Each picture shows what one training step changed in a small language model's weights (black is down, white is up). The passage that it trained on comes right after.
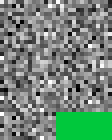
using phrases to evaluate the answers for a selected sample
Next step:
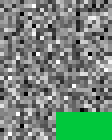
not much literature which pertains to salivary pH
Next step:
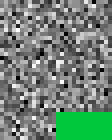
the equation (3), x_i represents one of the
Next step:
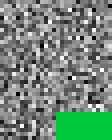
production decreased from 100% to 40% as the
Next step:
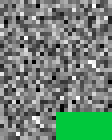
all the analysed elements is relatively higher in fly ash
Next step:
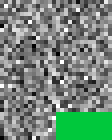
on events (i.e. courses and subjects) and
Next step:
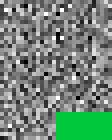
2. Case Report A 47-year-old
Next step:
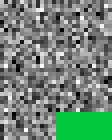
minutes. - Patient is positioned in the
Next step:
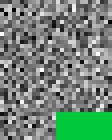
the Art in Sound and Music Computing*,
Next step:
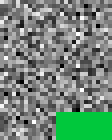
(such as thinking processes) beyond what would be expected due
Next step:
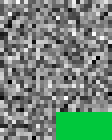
(WVS) and The European Values Survey
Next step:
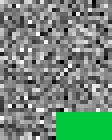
into the main fold. It is a systematic attempt to
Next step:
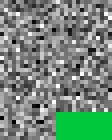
on huge datasets which focus on the re-identification
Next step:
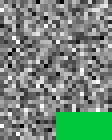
current balance among parallel cells in an SM. The simulation results
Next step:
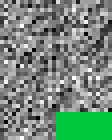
in the binocular stereo approach. The
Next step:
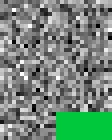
\beta_2 DTA + \varepsilon$$ Regression
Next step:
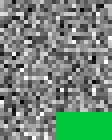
prevailed with aralkenes. The reactions with
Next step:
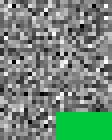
through field studies which cover interview process, pre-test,
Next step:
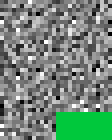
em cada membro conforme as horas
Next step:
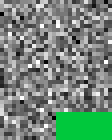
like to dedicate this thesis to his memory, although
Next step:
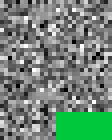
the unitary range. The four components of the quality metric
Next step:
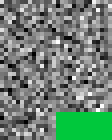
seen that extrusion significantly increased the failure strain of the
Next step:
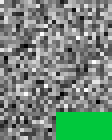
reactor per unit time can be determined from the
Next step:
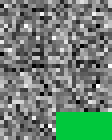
Rainfall Design System - Version 4.
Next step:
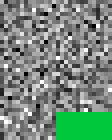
concentration of phenolic compounds, are seen as effective sources of
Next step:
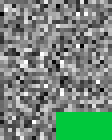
textile products are may be applied to especially in medical
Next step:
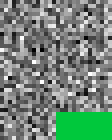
manner. - The gap between per capita rural GDP and
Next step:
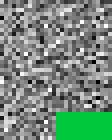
previous years, this has included the dishonest use
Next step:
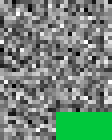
polymer combination. Further FTIR and DSC studies concluded that
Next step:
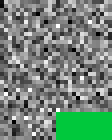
University Polytechnic of Bucharest
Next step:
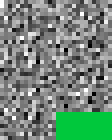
pan-European electricity transmission system] Project Deliverable
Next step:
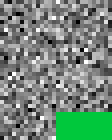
for the systematic literature review were obtained and extracted. The
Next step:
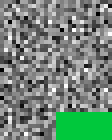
Conclusion: According to our experience transosseous
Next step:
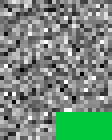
CTX AND CTXII, ARE
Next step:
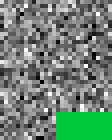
possibility is not being ruled-out, in most
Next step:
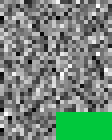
heterogeneously enhanced tissue density delimiting multiple
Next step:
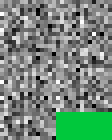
holds, we have $P((A \cap
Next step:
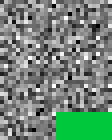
the pre-packaged background removers in
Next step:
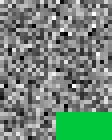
during the 28-day curing period when compared to
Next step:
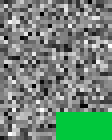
NS. Malignant proliferating
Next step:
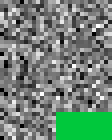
control Group which was highly significant ($p <
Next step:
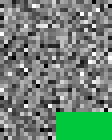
study, impacting factors such as cracks and cracking
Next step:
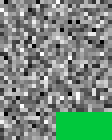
process will enable the teacher to confidently determine what kind
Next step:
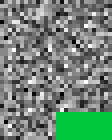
3. Methods and Materials 3.1 Resilient
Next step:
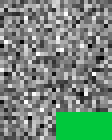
login attempts numerical O_4 The number of
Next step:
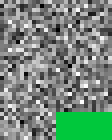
Diseases show large interregional variability. Knowledge
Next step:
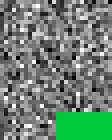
constitute an integral part of folk
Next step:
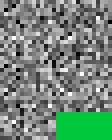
fibrin was therefore undertaken to ascertain if
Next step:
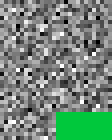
board available in the Indian or local market is approximately
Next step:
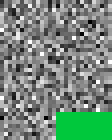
to justify the use of an aetiological
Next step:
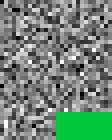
also be strong. Transfer of concept delusion or knowledge
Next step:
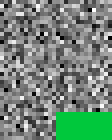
4 and 5 hours after carrageenan injection
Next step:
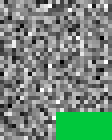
deposition results, which are discussed below. The plots of
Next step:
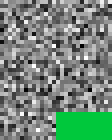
M. A., Awadallah, M.
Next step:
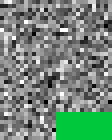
an understanding of the local context EEF is currently working
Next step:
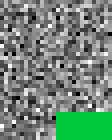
replaced with x_i . This operation can be defined
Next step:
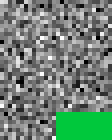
(Potter and Potter, 2010).
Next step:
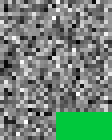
assumptions about phenomena in a particular part of the
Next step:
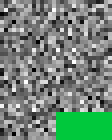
be the first sign of malignancy with an unknown
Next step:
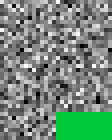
according to the national as well as international guidelines are focused on
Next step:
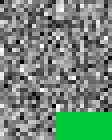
absorber doping on the efficiency (a)
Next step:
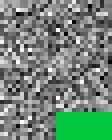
is no feasibility problem if one seeks a new reference
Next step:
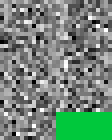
such as OPEN. The integration of the
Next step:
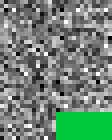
a more pronounced piezoresistive response
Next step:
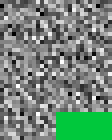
the genital were common symptoms reported in the study.
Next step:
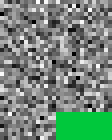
purposes and for $\phi = k/C$. This figure
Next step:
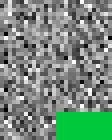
Services BIA BioImage Archive CSA
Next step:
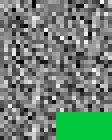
Lee Capilit, Melinda Smale,
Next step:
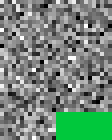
the form the patient has given her consent for clinical information and
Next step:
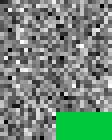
s_l) \geq t_stay \\
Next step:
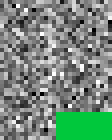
of Electronic Protection (EP) requirements.
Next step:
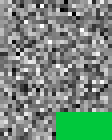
type inverter, PWM I INTRODUCTION The
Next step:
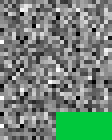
legitimacy that clearer standards would provide.
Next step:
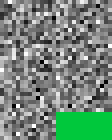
5: Results of the linear regression testing the predictive impact on
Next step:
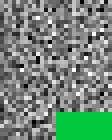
rivers in Ondo State, Nigeria. The river
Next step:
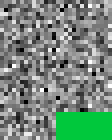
for environmentally vulnerable CTs ranked by average
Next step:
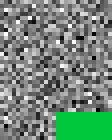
the five local government areas on Kogi state.
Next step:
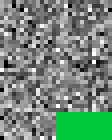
While the green transition mostly elicits comments about climate change
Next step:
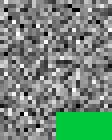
with conventional LDVs reached around 2030. The
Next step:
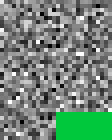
resolved imaging and ion deflection spectrometry
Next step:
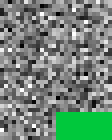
is short and increases with the increase in the
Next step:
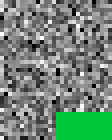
way. He is actually at a point where language has
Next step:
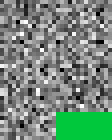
decade of life PSA levels rise even in the absence
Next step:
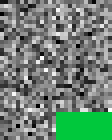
current efficiency decreases slightly. It was due to increasing domination
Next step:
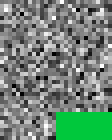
risk factors for its development (15 people out of 56).
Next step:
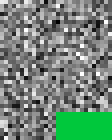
by post by keeping ballot paper inside the proper
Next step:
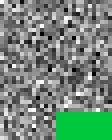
to hypothesize that the input material from the NR is
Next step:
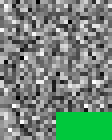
sustainability issues for the project and its results. In this
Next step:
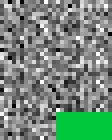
performed and their results were analyzed and discussed to better inform our
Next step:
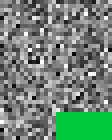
one another. [11] According to Chung et
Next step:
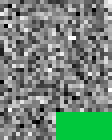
variation: mean value $26.5 \pm
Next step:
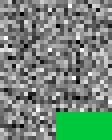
– noFIRE) average and variance of the global
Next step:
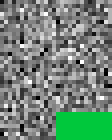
Rosebella Bor* DECLARATION
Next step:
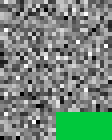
aircraft selected were the F-14A,
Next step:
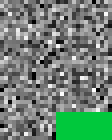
is energy and as per observation energy utilization is very less in
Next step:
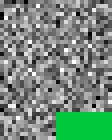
gestational age, lower birth weight, and more
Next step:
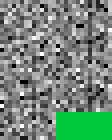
concentrations of total protein, total cholesterol
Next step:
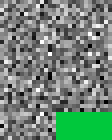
Opening up charity for non-monetary causes
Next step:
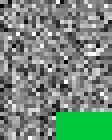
made.” Legislative Efforts: The
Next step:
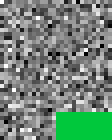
an overall mean rating of 3.37 and a standard
